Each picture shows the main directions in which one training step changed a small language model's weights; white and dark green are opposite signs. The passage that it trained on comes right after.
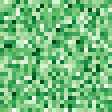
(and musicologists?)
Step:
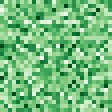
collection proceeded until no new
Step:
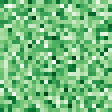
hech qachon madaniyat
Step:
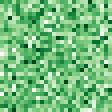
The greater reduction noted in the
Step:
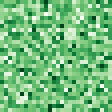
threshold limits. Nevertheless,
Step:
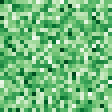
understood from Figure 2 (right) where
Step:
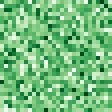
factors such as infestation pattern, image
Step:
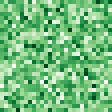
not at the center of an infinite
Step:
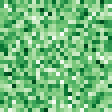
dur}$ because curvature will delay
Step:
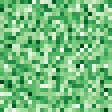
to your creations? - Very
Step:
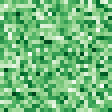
the parsing results, we do not know what
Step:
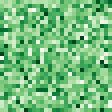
\label{eq:error} \Delta
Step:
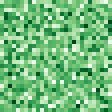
level of Eq.~\eqref{eq24} can
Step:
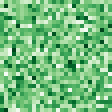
decimales, aunque durante el
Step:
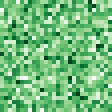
15.0, the researcher needs
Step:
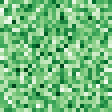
Masterclass. (2021,
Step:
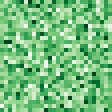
this appendix we give the details
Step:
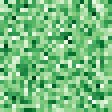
G$n$Y4, and
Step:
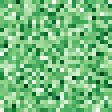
xom terini ivitish,
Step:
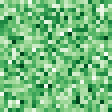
For example, a harmonic trap
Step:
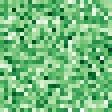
mathematical statistics, the application of
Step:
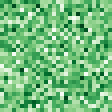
and Baa Corporate Bond
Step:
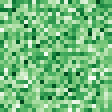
1\arcsec, in order to associate
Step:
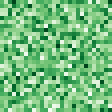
agree with the close relationship between
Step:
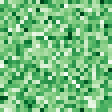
gains at mmWave frequencies are
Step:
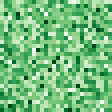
procedure for differential MWI followup
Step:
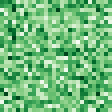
$\chi$, acurately measured by
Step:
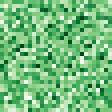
u - D \nabla u, \quad
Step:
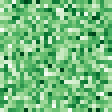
industrial é um processo complexo e
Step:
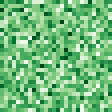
with the corresponding normalized functions of positive type.
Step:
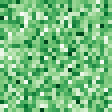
palpated and were strong. The
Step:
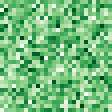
моделі дії. Така
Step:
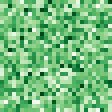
compressor, normalized by the mass flow
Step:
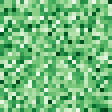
and females produce more concise
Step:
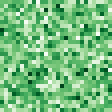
reclassification procedure. Figure 3.
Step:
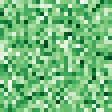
op interessant materiaal dan
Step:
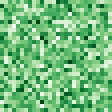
the polynomial degree. n p
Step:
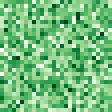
человека можно
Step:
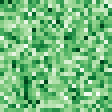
peak between two Bragg peaks,
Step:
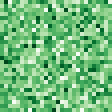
to avoid damage to the
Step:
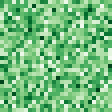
required (may also be %used with
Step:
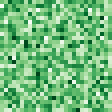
Despite suitable treatment,
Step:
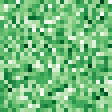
attempts to integrate all
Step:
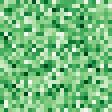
resistance to complex preparations of
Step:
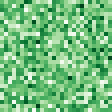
for phishing with 31.4
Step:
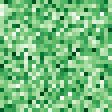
of co- or counter-rotating
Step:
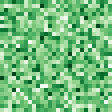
friends, relatives and even other
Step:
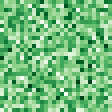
biz ko'zlagan
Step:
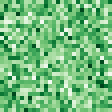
P., Bleich, V. C.,
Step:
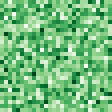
ko'ra Hindiston va
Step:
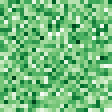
to data bit within the desired
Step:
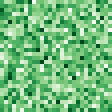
of a product, especially in the world of
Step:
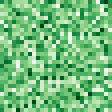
the computer architecture research
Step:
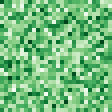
con la sensación de temor a
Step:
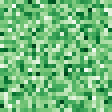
Regional Sea Commissions and
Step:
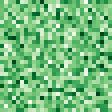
cube. In future works, we
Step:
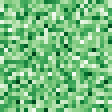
common intervention provided (19.5%).
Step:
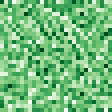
{\em Germanium-Based
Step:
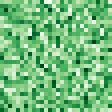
the fact that new account shall resemble
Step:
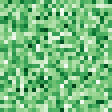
blijkt een interessante
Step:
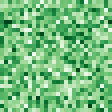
nos dias atuais,
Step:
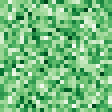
is non-other global issues. We have
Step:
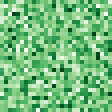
fitting of the spectra. To have the
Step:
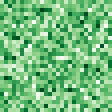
technologies that organizations can adopt to
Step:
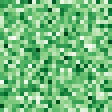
ill since June 2021, so two
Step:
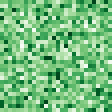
Authors' contributions All contributing
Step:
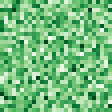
услуг, поскольку
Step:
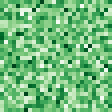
sebagai bagian dari
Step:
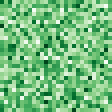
henüz tamamen
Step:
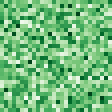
façam pesquisas
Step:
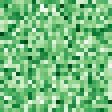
Cu(II) ion is six
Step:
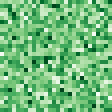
bias in the healthcare system through
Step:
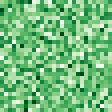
can be avoided by taking matrix elements
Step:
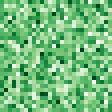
curvature radius $R_{\rm
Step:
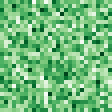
particles on the first $N$ locations of
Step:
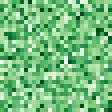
spaces of the scalar LQ
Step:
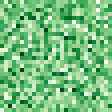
çevresel maliyetleri
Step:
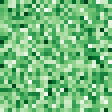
to give serious thought to
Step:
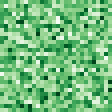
юқори ёки
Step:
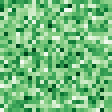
to be 450 eV. The Γ
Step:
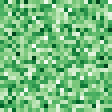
and makes it possible to judge about
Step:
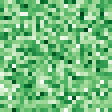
behind the changes in global emissions
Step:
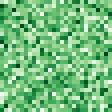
structures of the four-loop corrections and
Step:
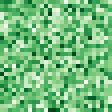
is made even more valuable by the
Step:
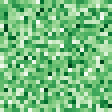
classroom with kitchen,
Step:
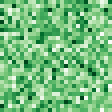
for neat PBS and other
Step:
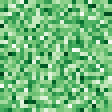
model and residuals using the {\tt
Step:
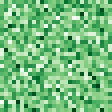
both stops are below 1 TeV it
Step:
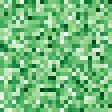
des Anfangsstroms auf
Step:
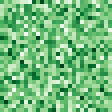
to be realized in the nanowire when
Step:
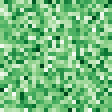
the field of education, on the one hand,
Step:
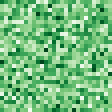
blue Lyman break galaxies at
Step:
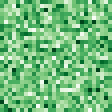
novels and short stories), but also
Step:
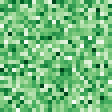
do so, we first solve for
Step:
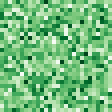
beklenmektedir. Bu
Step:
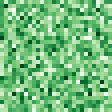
the correlation between dysphoria and negative
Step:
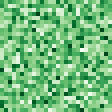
et morcelés détenant
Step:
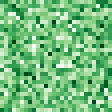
Institute, 5232 Villigen
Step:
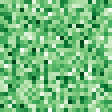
a hot disk apparatus,
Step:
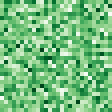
Le\'on de la Universidad de
